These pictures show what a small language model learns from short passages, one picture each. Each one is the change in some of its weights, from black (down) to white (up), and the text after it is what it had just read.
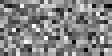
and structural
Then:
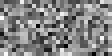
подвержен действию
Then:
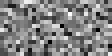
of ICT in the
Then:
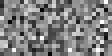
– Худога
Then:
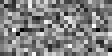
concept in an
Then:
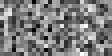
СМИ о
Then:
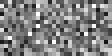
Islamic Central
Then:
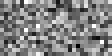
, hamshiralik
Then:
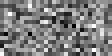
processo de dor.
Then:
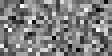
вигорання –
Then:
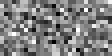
temporales y
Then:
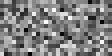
com o uso de
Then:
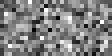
servicios de salud que
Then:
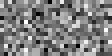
inteira, e podem
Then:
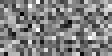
central elements for a
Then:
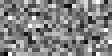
mohir zargar
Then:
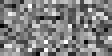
presença de 90%
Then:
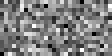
e análise das obras
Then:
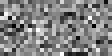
strzelby iść
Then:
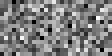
создания педагогических
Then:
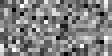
et facteurs, à
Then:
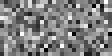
rivojlantirish davr talabi.....
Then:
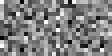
Institution mit sich
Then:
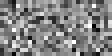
sangat penting
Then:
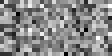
energiya nisbati
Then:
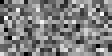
piensa en condiciones
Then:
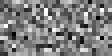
dispuesto en el
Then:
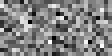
pemanasan untuk
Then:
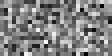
e disponibilidade para
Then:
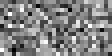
bunda tajriba
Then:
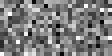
в общечеловеческих
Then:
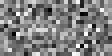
ulus devletin
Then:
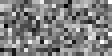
учун $d < 3
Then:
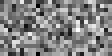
El *nada*
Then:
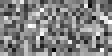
Haslam /
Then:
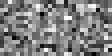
no telemóvel
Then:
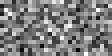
foram realizadas no
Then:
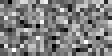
ikki marta
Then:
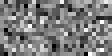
nota-se a
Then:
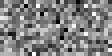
erfolgt in
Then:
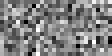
che spiove
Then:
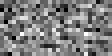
nuestro sistema de
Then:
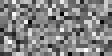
bases de cálculo
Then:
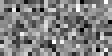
das Comissões de
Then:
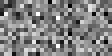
sie sichert das
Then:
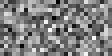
individuo, por lo
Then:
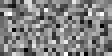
seu lado não representacional
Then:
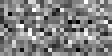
methods present high
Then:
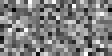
debe tener la capacidad
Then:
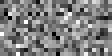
tendo esta um papel
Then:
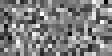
Notes. -
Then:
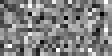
nivel 4, para
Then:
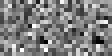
evidencia-se que
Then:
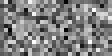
con niños con
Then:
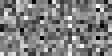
روایات و
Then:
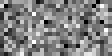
publicaciones, daban
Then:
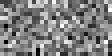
ishlab chiqilgan va
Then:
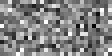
mereka lakukan
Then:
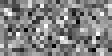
Rossiya iqtisodiyot universiteti
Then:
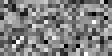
de segurança, com
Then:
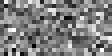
actual. Din
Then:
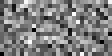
la confiance à
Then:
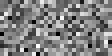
и способствует также
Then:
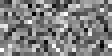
पर नई
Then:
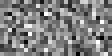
T., Pennington
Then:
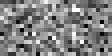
hamda maxsus
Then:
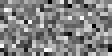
in pregnant
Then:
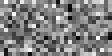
yoki o'z
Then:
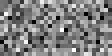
и его организация,
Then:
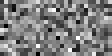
aceptación frente a
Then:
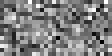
reconstruir un
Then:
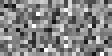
mogen wekken
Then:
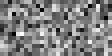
holat ko‘makchi
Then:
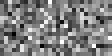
violência? Ela
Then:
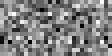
qilib yurgan odam
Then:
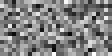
intracelular das
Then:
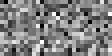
auf unser neues
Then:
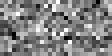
bo'ladi va har
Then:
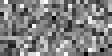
da literatura.
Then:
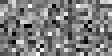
традиціями. У
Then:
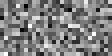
más importante impuesto
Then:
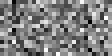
образования и компетентность
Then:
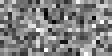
Nasr S,
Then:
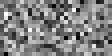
acentúa si
